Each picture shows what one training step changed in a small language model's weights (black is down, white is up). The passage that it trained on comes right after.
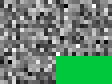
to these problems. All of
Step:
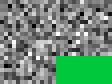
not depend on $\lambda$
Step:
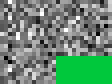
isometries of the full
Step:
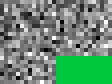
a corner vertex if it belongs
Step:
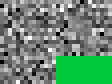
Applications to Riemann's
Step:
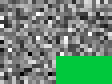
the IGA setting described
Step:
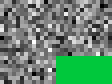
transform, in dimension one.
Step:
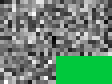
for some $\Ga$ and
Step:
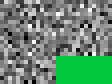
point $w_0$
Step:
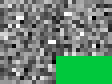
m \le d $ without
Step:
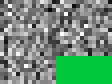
\qquad \\ && \qquad
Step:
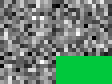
considered. Stress intensity
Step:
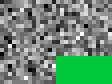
\mathcal O_{\mathbb
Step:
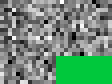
lemma is easily obtained by considering
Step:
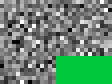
conclude with a short discussion in
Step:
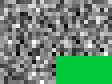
certain manner. Specifically the result
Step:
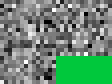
if the system $\EuScript
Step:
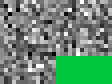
nothing to prove. Choose
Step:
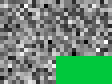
of \eqref{sh}
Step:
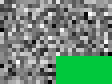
it has the advantage that the
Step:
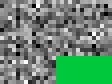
spinorial techniques to study
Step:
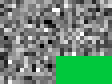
if \[ (U \setminus
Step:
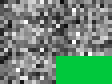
for the triangulated category
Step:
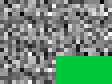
outnumber the bad forms
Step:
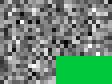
are strictly totally positive matrices.
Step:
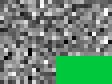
the law of large numbers and
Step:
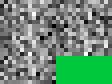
and from this we get
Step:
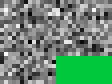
``Block L'' domain
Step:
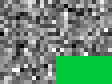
from the suitable interaction between
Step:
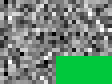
we have for any integer
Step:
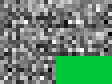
to the test-function
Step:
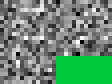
evolution that drives the
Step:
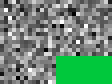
perfectness has been used
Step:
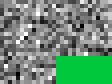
Proposition \ref{prop
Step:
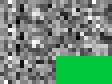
few simulations are needed.
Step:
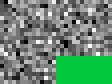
are two possibilities. First
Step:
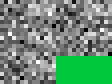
part of this paper is
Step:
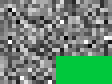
in question is a complex of
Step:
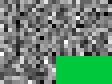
also like very much (he
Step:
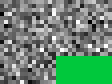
then applied to a question left
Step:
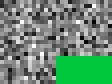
onto the subalgebras.
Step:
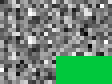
spectrum allocation model for
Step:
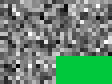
y$ as the product of
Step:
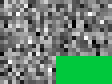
compact subsets $K \subset
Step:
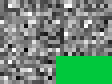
The Drinfeld polynomials
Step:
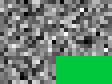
se plonge de
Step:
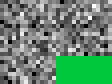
not equivalent to the structures of
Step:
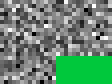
procedure gives an orthonormal basis of
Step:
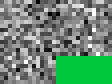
can be achieved. \endproclaim
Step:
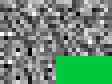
we must store all
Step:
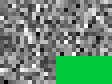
where $d>0$
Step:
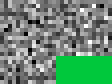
positivity of solutions and preserves
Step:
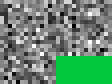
probability independence. The notion
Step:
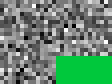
nonordered partition a sequence
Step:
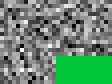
family include the classical braid
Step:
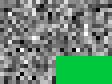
are concern, we notice from
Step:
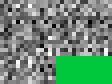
paper we focus on the situation
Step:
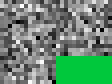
$\varphi$ and the
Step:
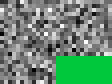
The HSDM has been
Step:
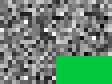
during an NSERC
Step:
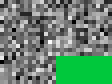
an apparent physical
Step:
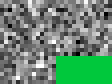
care, we say that
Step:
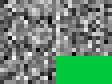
is often solved using direct linear
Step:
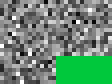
are then inverted using a
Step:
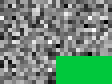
which this quantity behaves quite
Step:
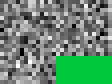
the power mean of the
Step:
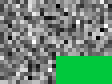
we explain the rationality
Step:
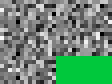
faster than income over
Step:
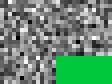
equals to $1$.
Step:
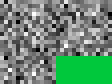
techniques for efficiently solving it
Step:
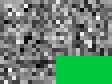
beginning in \S4,
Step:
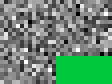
access and practice all
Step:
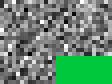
bounded by a constant times
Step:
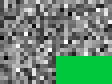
$i<j$ and
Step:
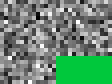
theory of automorphic forms.
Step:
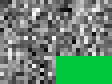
such that $R =
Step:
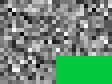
is a Liouville
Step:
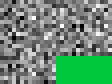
compared to displacement.
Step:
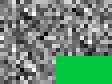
some sense describes the configuration of
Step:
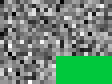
number and distribution of limit cycles
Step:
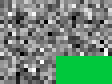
proof by using some idea in
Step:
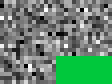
Floer homology in two dimensions
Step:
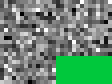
1$. Define $\displaystyle
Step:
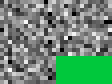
of Paper}. In Section
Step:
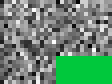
a homomorphism $G \rightarrow
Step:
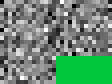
operating system \\ &
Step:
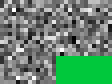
was used to generate multiple parallel
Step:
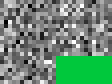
\, \vert U \vert
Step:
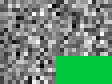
follows from the adjunction formula
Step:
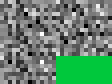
five different distributions of point
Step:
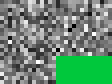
in the absence of
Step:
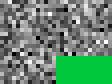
pairs of parallel faces, we
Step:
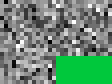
algebro-geometric distribution}
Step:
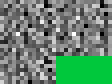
amenable of numerical
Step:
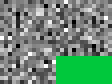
would be interesting to investigate whether
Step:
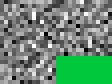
and so for large enough
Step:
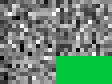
useful canonical $P$-module
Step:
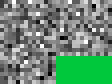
stochastic boundedness of $\widehat
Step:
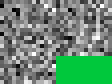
Replicator model Assume that
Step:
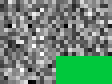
of finite groups. They also
